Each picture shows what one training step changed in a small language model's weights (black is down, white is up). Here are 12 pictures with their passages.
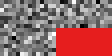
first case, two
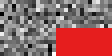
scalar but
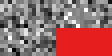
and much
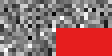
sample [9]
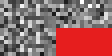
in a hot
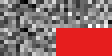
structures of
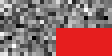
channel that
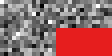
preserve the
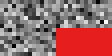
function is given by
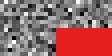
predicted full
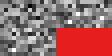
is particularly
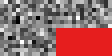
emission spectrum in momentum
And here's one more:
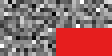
angle of
